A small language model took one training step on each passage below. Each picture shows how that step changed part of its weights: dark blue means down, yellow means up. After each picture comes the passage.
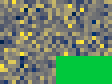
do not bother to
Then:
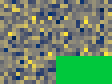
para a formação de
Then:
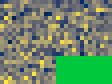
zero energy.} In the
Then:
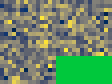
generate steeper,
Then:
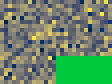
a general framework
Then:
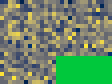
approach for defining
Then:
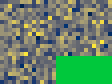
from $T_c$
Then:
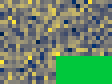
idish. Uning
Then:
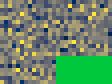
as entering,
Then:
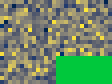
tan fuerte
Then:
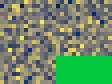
modifications during
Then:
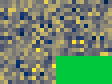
bet Oktabr,
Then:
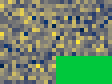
agmatine, which is
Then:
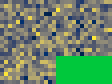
to note that these
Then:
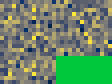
The Fatherless
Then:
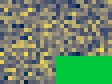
about this topic with
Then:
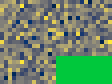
a anexat la
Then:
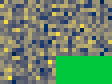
repressions during the
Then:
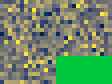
This contribution presents the
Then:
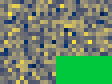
We adopt the
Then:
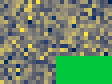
of Shaanxi
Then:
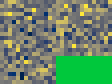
the Consortium
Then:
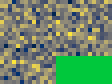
como o maior
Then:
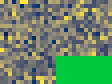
group (n 7)
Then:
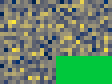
simplicity of the system
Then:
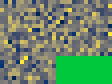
components allow
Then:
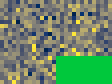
foram criados
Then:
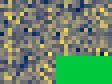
the diffusion
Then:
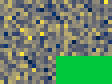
ludzi do
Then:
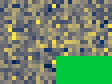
resonance frequency
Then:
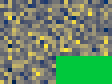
the velocity of
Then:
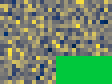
control judicial
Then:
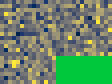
this will maximize
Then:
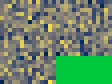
offered at the
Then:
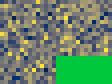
into verification of
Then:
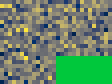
This study is the completion
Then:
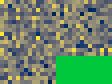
1, Nomor
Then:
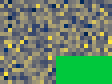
the female
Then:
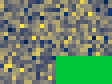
[Sociology of
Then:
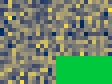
the long-time limit
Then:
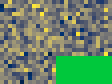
the units in our
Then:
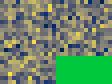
a varying specific
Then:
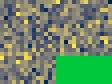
real time acoustic
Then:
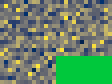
the adjoint
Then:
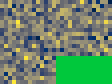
thermal analysis of
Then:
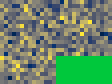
one chooses a
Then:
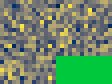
emphasizes the
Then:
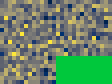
Loman sendi
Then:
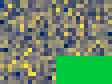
une inscription en
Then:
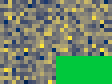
the most central
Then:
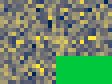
Hapka et
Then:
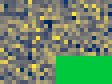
- Barel,
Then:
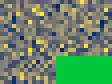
temperature. The fitted
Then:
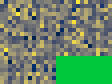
and sampling factor
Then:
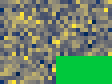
design by experts
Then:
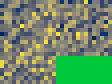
scale numerics
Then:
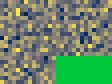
(NMR), and
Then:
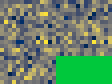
but we still need
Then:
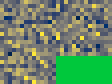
Surau Nurul
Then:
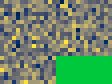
case two perceived
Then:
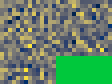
bridging the
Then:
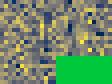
ministries and
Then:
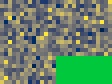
the uncertainty
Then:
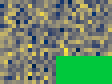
factor that impacts
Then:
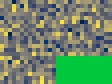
da teoria,
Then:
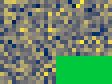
monuments, to which
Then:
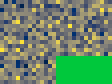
could also be effective,
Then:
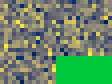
injuries in the
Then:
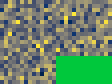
and $s$ is an
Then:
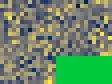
the absence of
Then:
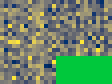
in resonances.
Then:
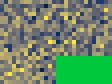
the cyst was
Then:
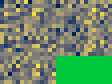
, центр
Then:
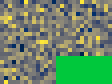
| Partially
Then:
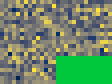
\beta, \sin
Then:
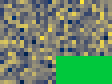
one finds that for
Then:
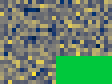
compound. At
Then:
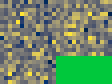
to reproduce or
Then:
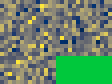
total cross section
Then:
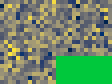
etc. The current
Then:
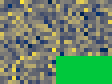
dan Big Data
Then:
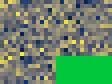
highlighting on the
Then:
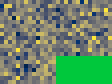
above equation, we
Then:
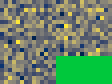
are broadly
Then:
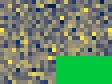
algo está
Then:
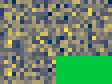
other relevant
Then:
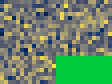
by \begin{equation}
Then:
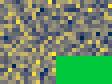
serum Schiff's
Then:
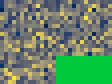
ions. The mode
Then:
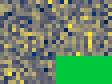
reveals the importance
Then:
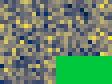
values of the average
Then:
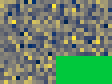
sinonimlari ham
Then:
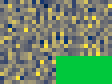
of color corresponds to
